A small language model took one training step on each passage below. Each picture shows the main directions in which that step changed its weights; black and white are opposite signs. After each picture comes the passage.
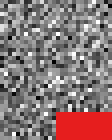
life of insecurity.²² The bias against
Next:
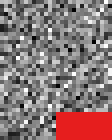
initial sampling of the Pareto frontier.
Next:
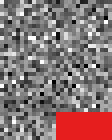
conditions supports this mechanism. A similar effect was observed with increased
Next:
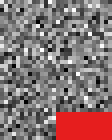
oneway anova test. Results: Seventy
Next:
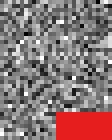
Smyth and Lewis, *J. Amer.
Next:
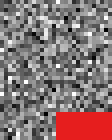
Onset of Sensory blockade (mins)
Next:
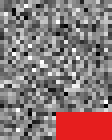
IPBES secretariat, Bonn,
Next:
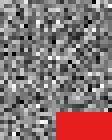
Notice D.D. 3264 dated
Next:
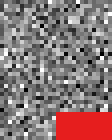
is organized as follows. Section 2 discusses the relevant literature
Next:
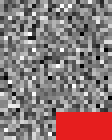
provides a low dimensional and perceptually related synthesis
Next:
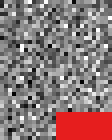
mimicked by other disease, its inclusion into
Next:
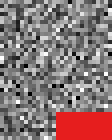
tenure or to remove them from their chair for
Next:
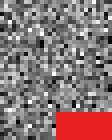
benefits: depressive symptomatology during 1 year and
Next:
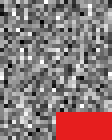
Cavaglieri, L. 2014.
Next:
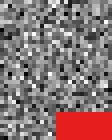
of the data. As part of the GeoBox
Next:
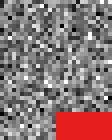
therefore resulted in the search for other materials that may be useful
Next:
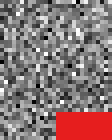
we show that this dependence can be approximated with
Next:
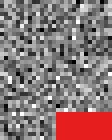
autoimmunity (as in the case of
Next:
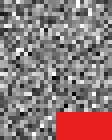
Clariidae, Claroteidae,
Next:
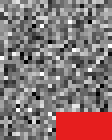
is deferred to Appendix C. Among the
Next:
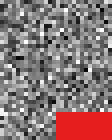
of effective modulus with fiber orientation Fig 2 Plain weave
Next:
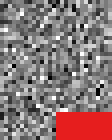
of the data collection instrument s or tools of the research.
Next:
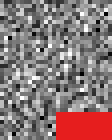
transit cellular automata model, and verified the
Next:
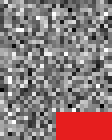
and advances - b) Demand or request for
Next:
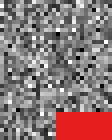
small to moderate correlations between grit and academic achievement
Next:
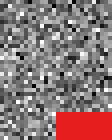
of the survey. The face or content validity of the questionnaire
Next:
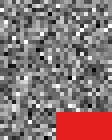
In all these cases, the addition took place only in a
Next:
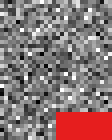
5. Pressure field during mold filling in the
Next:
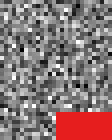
IMPLEMENTATION OVER SSL
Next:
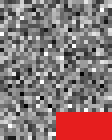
many of them got stranded either in their
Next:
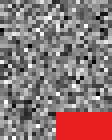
1. The values of the signs of cyber
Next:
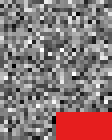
de poder, essa sendo parte
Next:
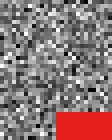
in A is greater than in B , wages and investments
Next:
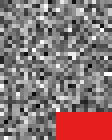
Global BioImaging GDPR General Data Protection Regulation
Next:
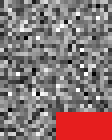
ones (Fig. 2). Rice yield increased by
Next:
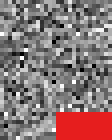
Dyspnea was the most frequent symptom
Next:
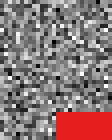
Educational Research and Training (NCERT)
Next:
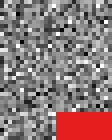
married women of reproductive age, and its associated risk
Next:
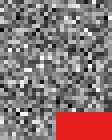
the scores regarding the severity of the four parameters at each
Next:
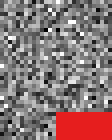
expression not caused by alterations in the DNA sequence, also
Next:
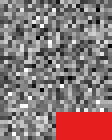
in accordance with the purpose of the study to measure housing
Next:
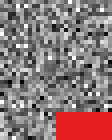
Ameer Ud Din Medical College,
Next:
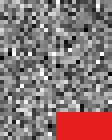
is the commonest cause for seeking outpatient
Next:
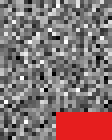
and progressively continuing throughout the entire observation period of
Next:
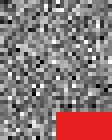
data enters the adaptive signal processing chain responsible for
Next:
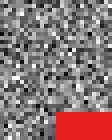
and causality with solvency and liquidity.
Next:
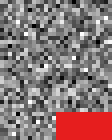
with high refraction index in front of the target
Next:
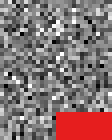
Anaemia; Iron deficiency 1. Introduction
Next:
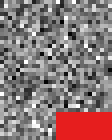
evaluations resulted in unrealistic outputs. In Figure
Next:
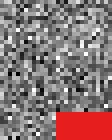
PatchTrack that uses current frame of interest patches
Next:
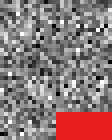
If necessary (if the pollution is too much during the
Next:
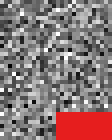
of figures and their discussion supplements the
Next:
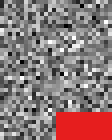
part of its water is collected into karstic
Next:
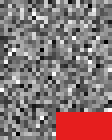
to participate declaration Not applicable Data availability The data sets
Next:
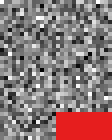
(HbA1c) is a marker used
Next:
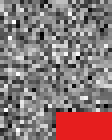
Pandey S, Upreti C,
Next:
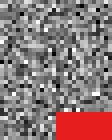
of ultrapure acetone for 10 min and
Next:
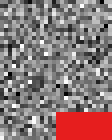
and transport properties. When applied to large libraries of imaged
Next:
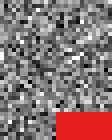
priori. Fig. 6- Chart showing the
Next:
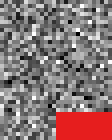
the function of separation of the two phases under regime of
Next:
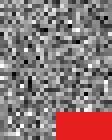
a commitment to the Charter's vision of an international order
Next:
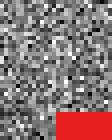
system for longer and those in rural settings, continue to rely
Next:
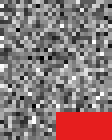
Abstract A major contributor to the unique reading experience that
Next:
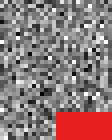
the onomastic units identified in folk epics
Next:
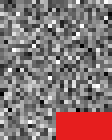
treatment lies in surgery, with complete resection of a
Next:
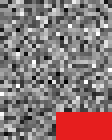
and reproduction in any medium, provided original work is properly
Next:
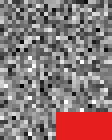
the other SMs and each parallel cell in an SM
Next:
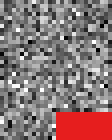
neural networks Before the model can be used for the prediction
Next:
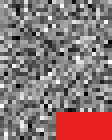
etc. [1] The President of the Republic of
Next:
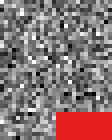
(red, middle) generally contains topics 310 associated with
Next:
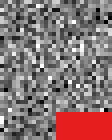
the test portions with varied severity levels, the numerous
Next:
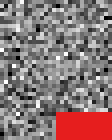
gets depressed for each note. - **Variations
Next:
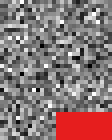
-1, we can observe the readings generated by the
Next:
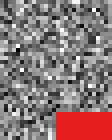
requirements of Bachelor of Architecture at the University
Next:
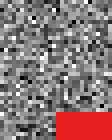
to (b) state the group in which each belong to
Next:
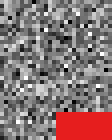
topic is minimal, suggesting the need for more extensive studies to
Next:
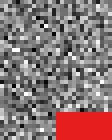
for Monitoring Electric Power Quality, IEEE
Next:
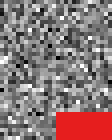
^a Zachariae H et al [19]
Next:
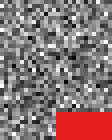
a formal objective for this optimization problem, since there are often
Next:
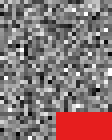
three types: quality, platform, and methodology requirements. -
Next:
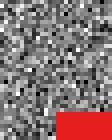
many older structures not equipped for modern metering; privacy
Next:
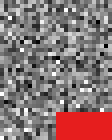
allows for an enormous jump in performance. For
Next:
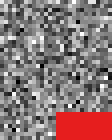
“box plot” (often employed in statistical description
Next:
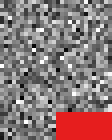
current efficiency are optimal and the recovery of DCA is above
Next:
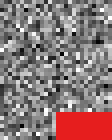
Pd/TiO₂ photocatalysts
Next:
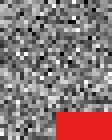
of experts with Vietnam, India is now
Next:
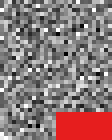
In most recent decades and with the advent of internet
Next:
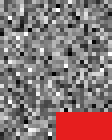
technique», and BDA «binary
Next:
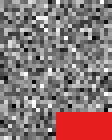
is a Natural Language Processing (NLP) technique
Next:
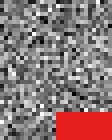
illustrates the algorithms used for each ConOps. These
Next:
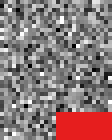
seen that this was mainly associated with achievements being higher than
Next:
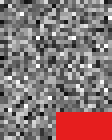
of primary teeth [1]. Tooth
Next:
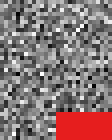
during evacuation do not always align with conventional
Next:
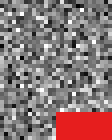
and Microbial Technology*, 106, 35–47.
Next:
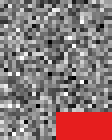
in decision making. The mean ratings recorded were generally
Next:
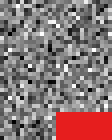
He gave His life for us; and we ought
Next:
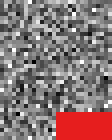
wall, and gable wall (Fig. 8). Figure
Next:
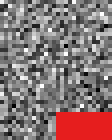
with more collaborative online opportunities. Previous research suggests a majority
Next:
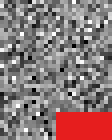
reduced the measured porosity levels and indeed fewer
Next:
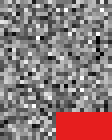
Physics candidate as a GRA at the University
